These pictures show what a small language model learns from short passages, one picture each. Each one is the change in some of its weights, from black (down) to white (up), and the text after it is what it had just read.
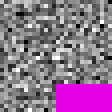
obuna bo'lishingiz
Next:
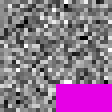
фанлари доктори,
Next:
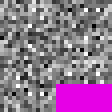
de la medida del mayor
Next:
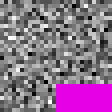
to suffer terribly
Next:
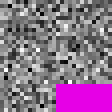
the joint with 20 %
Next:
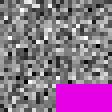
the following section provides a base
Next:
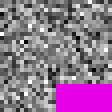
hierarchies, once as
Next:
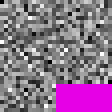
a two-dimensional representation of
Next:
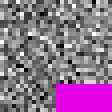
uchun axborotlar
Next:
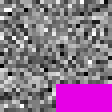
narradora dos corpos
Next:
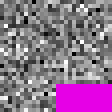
as the lateral compartment of
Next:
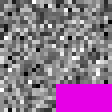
is the conventional time
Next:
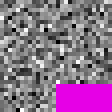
K band at the temperature considered
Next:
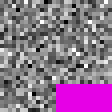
the harmonic spring that
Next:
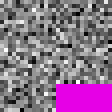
up life. II.
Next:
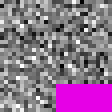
for user selection that build
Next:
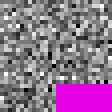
and attending to domestic
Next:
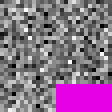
of the Center for the
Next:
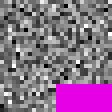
conditions \bea c_4
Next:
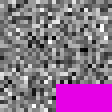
in slope with $x$
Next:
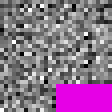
DX and Flooded systems.
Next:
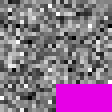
at $\omega_\mathrm{rad}
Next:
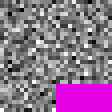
mening van Mintzberg
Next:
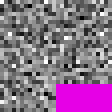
membranes prepared in the
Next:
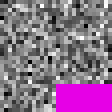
for all pulsars known.
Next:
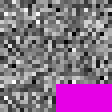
used for the study for the identification
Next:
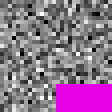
the $i$-th column
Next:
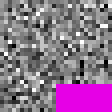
NMCH, Patna
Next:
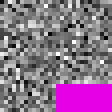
Number LPP Number
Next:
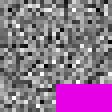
it transmits the additional key
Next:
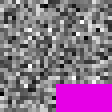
correct inspection strategy
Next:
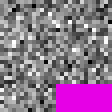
case *Băcilă
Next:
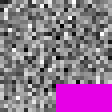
comparison is brought about between
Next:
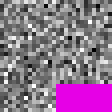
in fact, is the surface
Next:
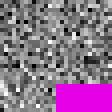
frecuente de consulta
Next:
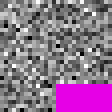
effect of various stressors on
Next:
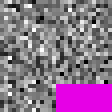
of Glass/Carbon
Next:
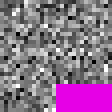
as follows. Skyrmion
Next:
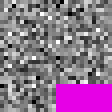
$$ where $\sigma _z
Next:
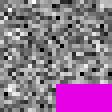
For a set $S$ of
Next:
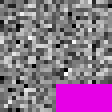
upto $pH \sim 6$
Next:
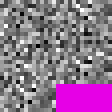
correlations was observed in
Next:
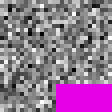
capital individually or
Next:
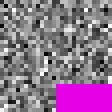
*Nat. Comm.*
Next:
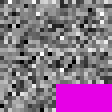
(FIL Database).
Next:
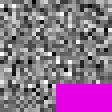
(DTG), consiste da
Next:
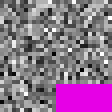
Location” Speed data
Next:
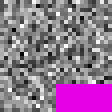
au fost stabilite
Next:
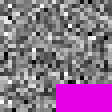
the tightening times,
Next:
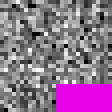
auf die Gesundheit und das
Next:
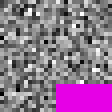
10 Not dependent on other factors
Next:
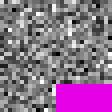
effects on the domain currently
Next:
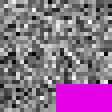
passenger services. The
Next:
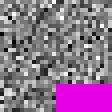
correspond to times $t_{\rm
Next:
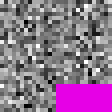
явления прошлого и
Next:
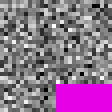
the Electrochemical
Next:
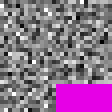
density of states** To better
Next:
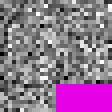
mobility, housing,
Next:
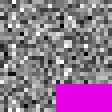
Homiladorlik yoki
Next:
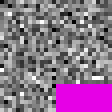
empirical evidence, there
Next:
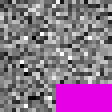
have been generated for vertical mass
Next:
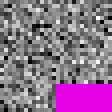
be problematic in practical
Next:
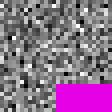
prima segnalazione
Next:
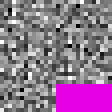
surilgan Yevroosiyo
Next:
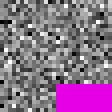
total area, followed by
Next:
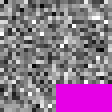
in the same direction, but this
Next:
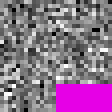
select; - f. To
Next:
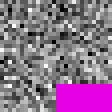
platform. This increase can be
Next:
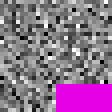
or ADs in the entire
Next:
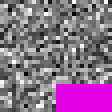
the SQUID loop.
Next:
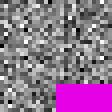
Ketika siswa
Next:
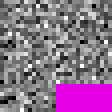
Residual Adjustment
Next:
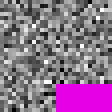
our dilemma even more
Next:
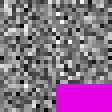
à criança e ao
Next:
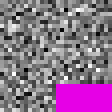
anglatadi. Tahlil
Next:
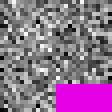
sufficiently weak or
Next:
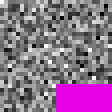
padding of frames at the
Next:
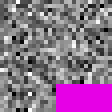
que se quería imponer
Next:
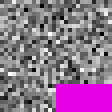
the entire supercell in order
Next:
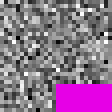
організацій у
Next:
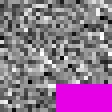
challenges of being a
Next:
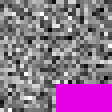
— taqdirning
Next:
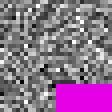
we first measured the four possible
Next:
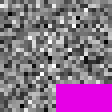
competencias mediales
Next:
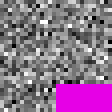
embedded, which define
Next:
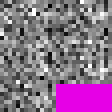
qabul qilishni
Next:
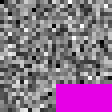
convective process are rapid
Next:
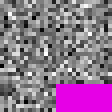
ma'muriy idoralar
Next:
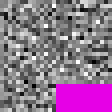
hukmronlik qiluvchi
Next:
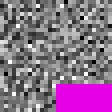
de sentidos, com
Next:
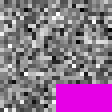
нима тиласа,
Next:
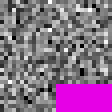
this paper rationalized Haar
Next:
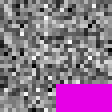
approach to the interaction of coaching
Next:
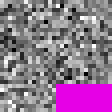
політики судів
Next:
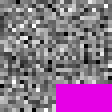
explored to study battery
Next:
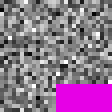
coupling $g^2$ has
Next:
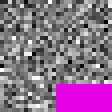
admirable opportunity
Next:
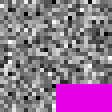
Marc Antonini,
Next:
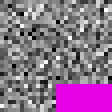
various pharmaceutical
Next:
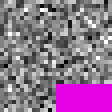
e deslocamento, entre
